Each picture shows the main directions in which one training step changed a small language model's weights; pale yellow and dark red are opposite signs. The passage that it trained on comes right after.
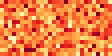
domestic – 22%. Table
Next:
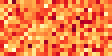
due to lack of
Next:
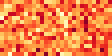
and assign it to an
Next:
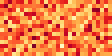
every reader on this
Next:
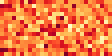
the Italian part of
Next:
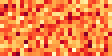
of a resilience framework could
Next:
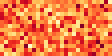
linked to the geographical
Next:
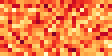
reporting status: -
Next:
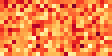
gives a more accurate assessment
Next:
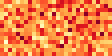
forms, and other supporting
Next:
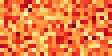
blue. Which statement
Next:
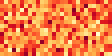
solution, in particular,
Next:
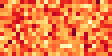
Probiotic; Health
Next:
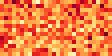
during chemisorbents
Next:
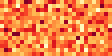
Letter) -
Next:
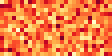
the Turkish economy
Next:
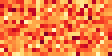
300 g with Fig.
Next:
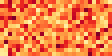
different activities, some are
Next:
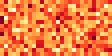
Giddens and
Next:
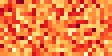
them in decision-making
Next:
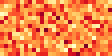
and null value
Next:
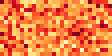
Female dominance
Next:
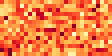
or prohibit in
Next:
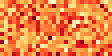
These new bacteria are placed
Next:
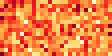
into the phenomenon. In
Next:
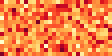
the LASSO
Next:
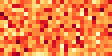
created the credential.
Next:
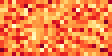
variation in wood structure
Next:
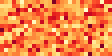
preliminary study for
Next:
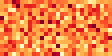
HIV education messages
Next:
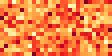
W, Rina
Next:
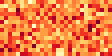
then the animal will not
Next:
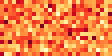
is only one of the
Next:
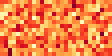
and educational institutions as tools
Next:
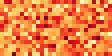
c_j = net
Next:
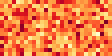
affects structural perception in
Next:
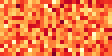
be seen as an approach
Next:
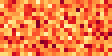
command line:
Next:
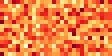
offering views of worlds
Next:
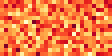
testing. III.
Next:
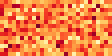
scar formation, and
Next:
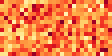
shielding is
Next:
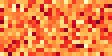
With this research the total
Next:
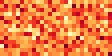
was obtained from the
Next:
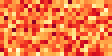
age, worldview,
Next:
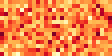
been diagnosed with one
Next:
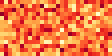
Brazil - associated
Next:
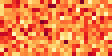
Action EDCH
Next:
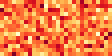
required manpower,
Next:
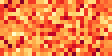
further through the contributions of
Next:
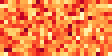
which the activity of the
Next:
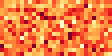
map on S .
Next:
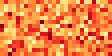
2 of the order
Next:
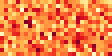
following year. In
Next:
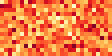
the new position of the
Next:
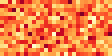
these patients leave the
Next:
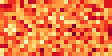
the list below.
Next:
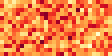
code sharing and publishing event
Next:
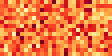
probability that faults are
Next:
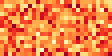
functionality of the academic
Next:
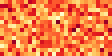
its underlying thoughts and
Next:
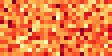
color-coding technique
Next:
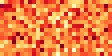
the optical properties, and
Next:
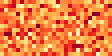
elasticity of the
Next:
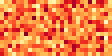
influence of other effects can
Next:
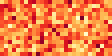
a useful treatment for
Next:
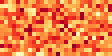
that the value of
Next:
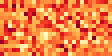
at this gray card
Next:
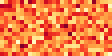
the total population of the
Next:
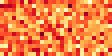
the type of the final
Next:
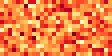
their blood pressures were
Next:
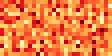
described using the following scale
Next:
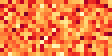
out since it also needs
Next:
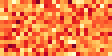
prevents occurrence of
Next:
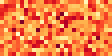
and the water penetration
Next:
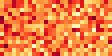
were cultured on
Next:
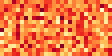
T. Fei,
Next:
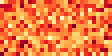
the family is complete.
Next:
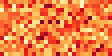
Bangladeshi youth
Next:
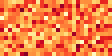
of male and female students
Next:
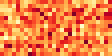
technology within accounting
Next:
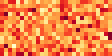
state unitary enterprise
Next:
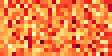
transfer, the bonding
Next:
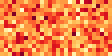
do linguists discuss
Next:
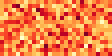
by *madya*
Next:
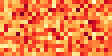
column compartment with temperature
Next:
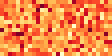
tribal population Sex
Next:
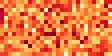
is this: It should
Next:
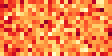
has no significant impact on
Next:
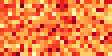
method has used because of
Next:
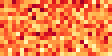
cardiovascular diseases.
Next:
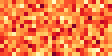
Subsequently, the
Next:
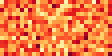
available free of cost.
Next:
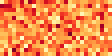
the appropriate parts of the
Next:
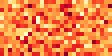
grade liquid paraffin
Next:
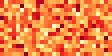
dietary fibre source.
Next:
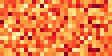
grouped under the name
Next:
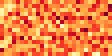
to the services and value
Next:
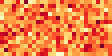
A WA A
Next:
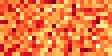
notched impact strength of
